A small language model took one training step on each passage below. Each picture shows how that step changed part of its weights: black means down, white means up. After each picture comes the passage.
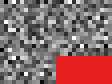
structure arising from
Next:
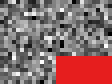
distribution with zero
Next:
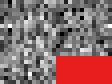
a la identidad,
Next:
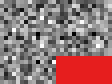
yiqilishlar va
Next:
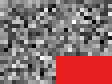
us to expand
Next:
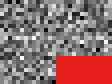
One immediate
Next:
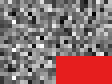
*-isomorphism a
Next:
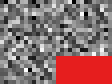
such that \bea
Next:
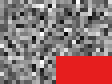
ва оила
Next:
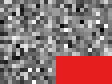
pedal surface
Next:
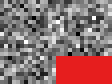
\] Lastly,
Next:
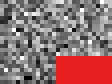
is the largest
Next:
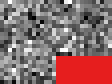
singular value of
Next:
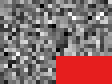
books they
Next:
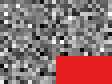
während für
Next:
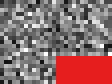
debido a esta
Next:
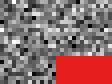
only on $\eps$
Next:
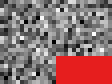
– para eles não
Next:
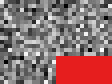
contribui para a
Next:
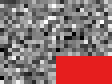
erta yoshdan
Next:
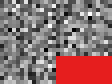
space correspond to functions
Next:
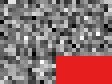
by $$ D_{\lambda
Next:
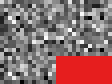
for all but the smallest
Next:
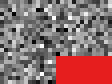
(project No
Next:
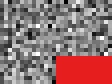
persistência do
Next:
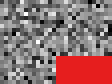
The reader can
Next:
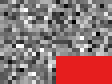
- 14 quartos
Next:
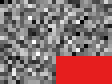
posons pour
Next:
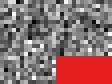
modification of the
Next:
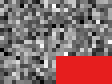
an EDM if and
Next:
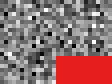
consider subsets of
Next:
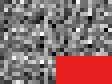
в различных
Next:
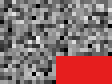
o'z ichiga
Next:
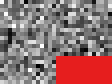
qui s'est
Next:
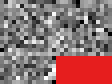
number, shape and
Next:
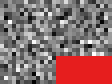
principle under $\mathbb
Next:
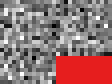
nicht immer
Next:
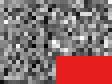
along $E$, we
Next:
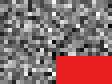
inner product under the
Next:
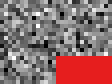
are $R$-linear
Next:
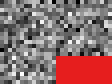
solvable hence
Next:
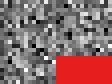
mm} \noindent
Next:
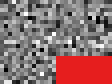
the following conditions are
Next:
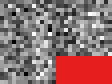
dispositivo o
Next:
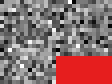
sampling (with
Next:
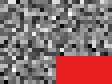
of the function on the
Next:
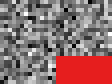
the state manifold
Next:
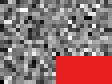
programming formulation
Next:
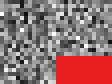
Idele, P.,
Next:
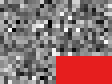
Utopía Revista
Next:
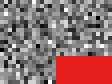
- Artystka
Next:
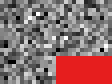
with mean 0 and
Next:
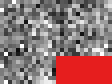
ya que, como es
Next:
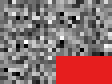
Cases A and B,
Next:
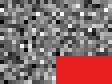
respectively, then we use
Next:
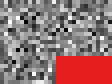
Pixels em
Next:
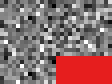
terms like
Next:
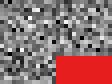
have Cantor sets
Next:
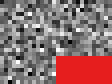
de investigación
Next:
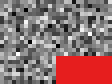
of a good
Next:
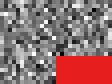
karena dengan
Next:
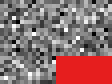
X_1 \otimes
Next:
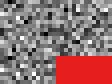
lechones se
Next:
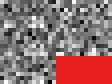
projeto irá
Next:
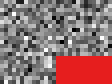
diffusions, as
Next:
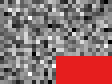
$$ Define
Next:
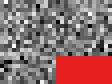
A slightly
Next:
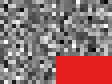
статус і
